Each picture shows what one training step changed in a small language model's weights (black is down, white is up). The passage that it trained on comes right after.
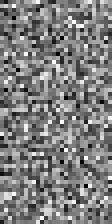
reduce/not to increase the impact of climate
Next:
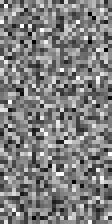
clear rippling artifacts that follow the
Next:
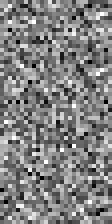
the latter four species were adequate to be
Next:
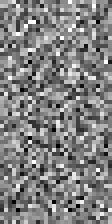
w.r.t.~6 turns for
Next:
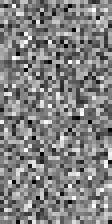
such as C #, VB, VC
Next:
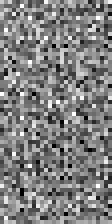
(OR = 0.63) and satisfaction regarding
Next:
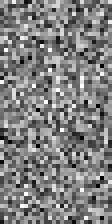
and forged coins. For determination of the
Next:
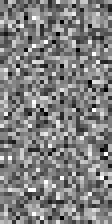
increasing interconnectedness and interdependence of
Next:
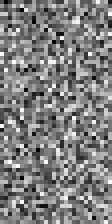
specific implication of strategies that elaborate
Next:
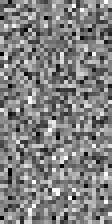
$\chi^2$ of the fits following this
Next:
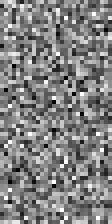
\end{equation} then the total weight
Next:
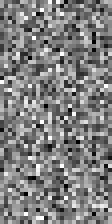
coastal slope in the Zelenka
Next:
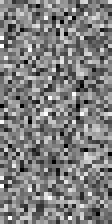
is trained with the standard knowledge distillation objective
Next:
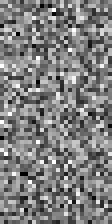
of a given telescope and instrument
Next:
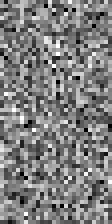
the defect sites with excessive adsorbed
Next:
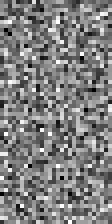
and results, and drafted the
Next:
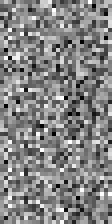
Nanodatacenters project
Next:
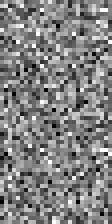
smooth manifolds; a relative Serre
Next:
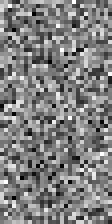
2019) The Debt to Equity Ratio
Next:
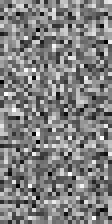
the LLB of FiM is also developed
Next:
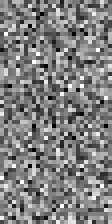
to reach lower levels of \ew, closer to
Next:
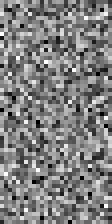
[3]. In the OSI networking model
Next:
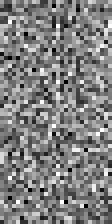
What we actually observe is not only an
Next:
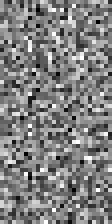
present investigation deals with the determination of α values
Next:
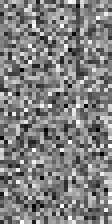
no room for DIS, which leads to an
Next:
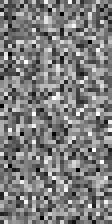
Architectural Containment are
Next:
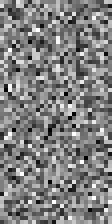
society network against organised crime.
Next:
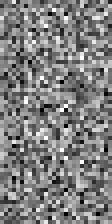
\mathrm{Mpc}^{-1}$, constrained
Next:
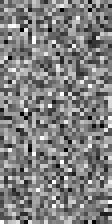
This significantly reduces the resolution with which the
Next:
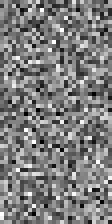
of pain remains unclear. The objective of
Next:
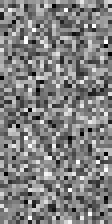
removed from the glove box, attached to
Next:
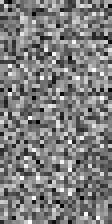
under which team roles are manifested. The
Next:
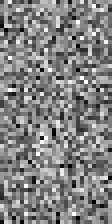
assume ideal photon-number non-resolving detectors
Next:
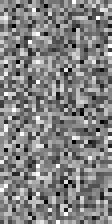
the CANGAROO-I
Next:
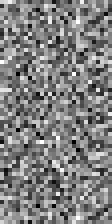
a cell- and species-specific manner.
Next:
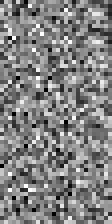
US English as adulterated English
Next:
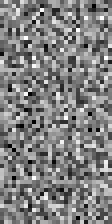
yet set for PBH explosions with
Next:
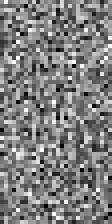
is the angular index of the holes. The
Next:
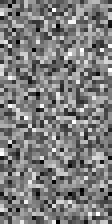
practical skills and AI literacy outlines the
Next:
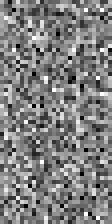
TL by learners. Teachers play essential role
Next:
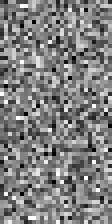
aesthetic chills using haptic
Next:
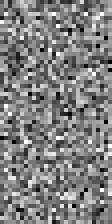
with the other data points, and we therefore do
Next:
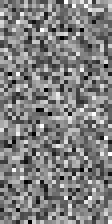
lattice altermagnet, with forbidden
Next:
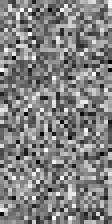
by the presence of other layers. In spite
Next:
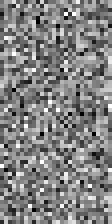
the biosynthesis of MA. In this study,
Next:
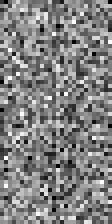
resultant orifice causing release of drug
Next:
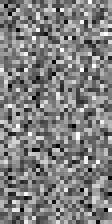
exhaustively at construction). Without daily
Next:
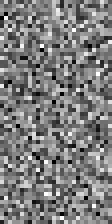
shows the event trigger, type and associated
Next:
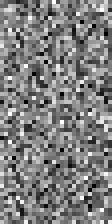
safety problem of radiation line, and the
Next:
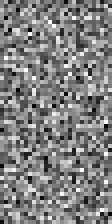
limited even for relevant UCs such as the
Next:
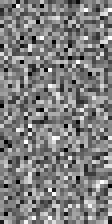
simulated IVCs, cf.
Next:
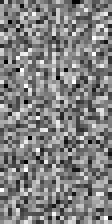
shelfmarks), titles of
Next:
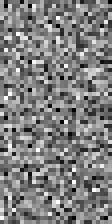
use of computing resources with maximum possible parallelization of
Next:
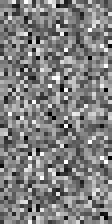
A}\ }\textbf {\bibinfo {volume}
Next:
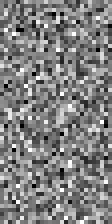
refers to \begin{align} (f_*
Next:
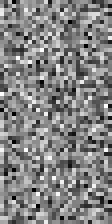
modern technology innovations like automatic video cameras
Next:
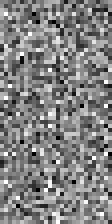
fractions of birth cohorts and
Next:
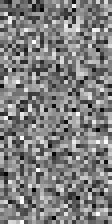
Merkle root computation completed in
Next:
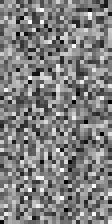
living in daily life. In our future works,
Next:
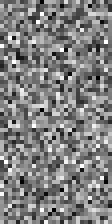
easily verified: \begin{align*}
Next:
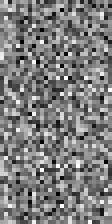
based on preliminary results, that if the
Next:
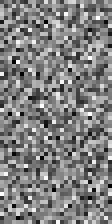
34 68 Figure 1: ROC curve between
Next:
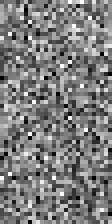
Tucker, J.V.,
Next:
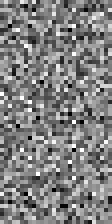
phase is mostly visible in the vertical components, particularly
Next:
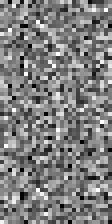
0 2. Markedly improved 0 0 0
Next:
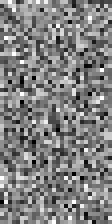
the nonlinear signal are combined using a second
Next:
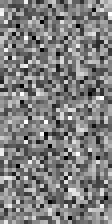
for the HS and LS state are
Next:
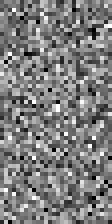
**Figure S1 | Distribution of distances between
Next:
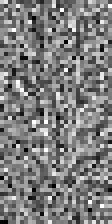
great economic value. Species belonging to the
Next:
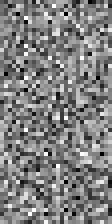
is absent. Absence of this
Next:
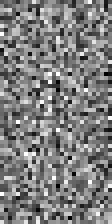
way the project also helps explore the nature or
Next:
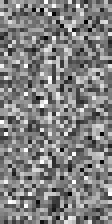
life and does not include feasts or
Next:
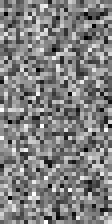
range provides a huge experimental phase space for the
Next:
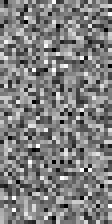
always negotiated in the design, she is
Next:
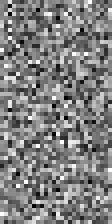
in {\it effective} quantum field theories is not
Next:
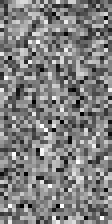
on the background-subtracted counts. Then
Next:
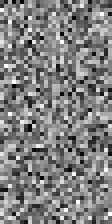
the color and magnitude ranges in the four panels of
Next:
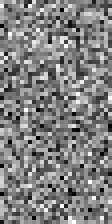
Action Cell among teachers for improvement.
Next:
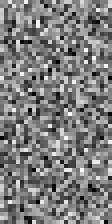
to polymers for 3D printing
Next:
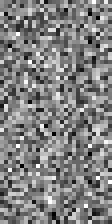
software engineers. An approach bearing
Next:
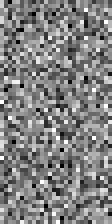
Seeds were exposed to different concentrations of each
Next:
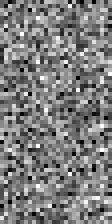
et al. 2007; all located in the
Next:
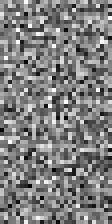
is the optimal and leading dimension of entrepreneurial
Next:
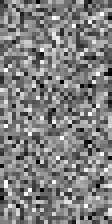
bottom of the figure. The number of parallel
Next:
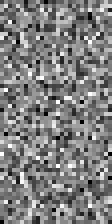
turned out to be beyond the lower boundary in
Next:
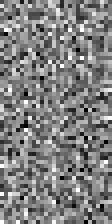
anti PRL antibody. However, the patient
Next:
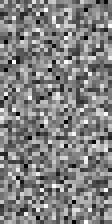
Directives of the European Community.
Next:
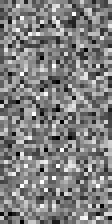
of students. The German study thus
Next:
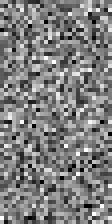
energy dissipater, roughened
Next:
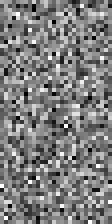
A crucial new question that arises is: How
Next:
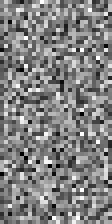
of alkynyl-pendant
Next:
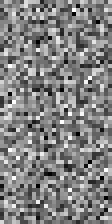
12) However, in the current case the
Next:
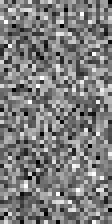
possess two preimages. In case
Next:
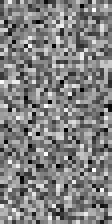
$-k\tau\ll1$, the physical
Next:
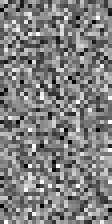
of coordination Does the document need additional
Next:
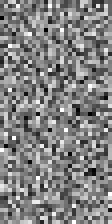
a solution of NaOH (1
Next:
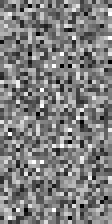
quantum entanglement degree, because the values of the
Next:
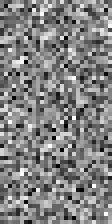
draft and deliberate the court's
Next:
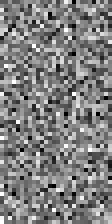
the position vector - By introducing dimensionless parameters,
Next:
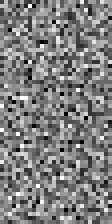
hearings, even within digitalized environments
